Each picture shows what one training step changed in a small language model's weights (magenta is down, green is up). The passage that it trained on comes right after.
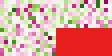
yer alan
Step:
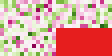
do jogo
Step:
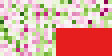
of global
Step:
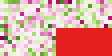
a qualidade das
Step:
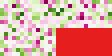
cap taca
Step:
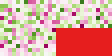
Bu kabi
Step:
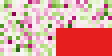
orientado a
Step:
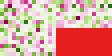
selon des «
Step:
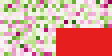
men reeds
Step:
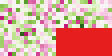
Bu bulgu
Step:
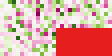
de acesso
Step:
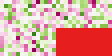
auf und die
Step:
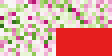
uchun kam
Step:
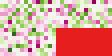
Universidade de
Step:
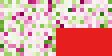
analisar e
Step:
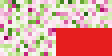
for PWM
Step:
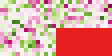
estilo de
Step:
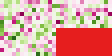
analisados na
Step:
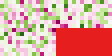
le signore
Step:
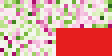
BGU es
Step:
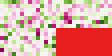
a conexão
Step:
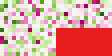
la acest
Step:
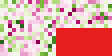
en todas
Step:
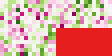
mais leurs
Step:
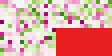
и великий
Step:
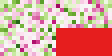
donde la
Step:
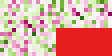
— когда
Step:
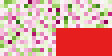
direitos da
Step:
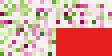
testing 9
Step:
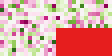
yang dikenal
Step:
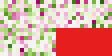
в ней
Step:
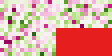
The main
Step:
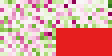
e funções
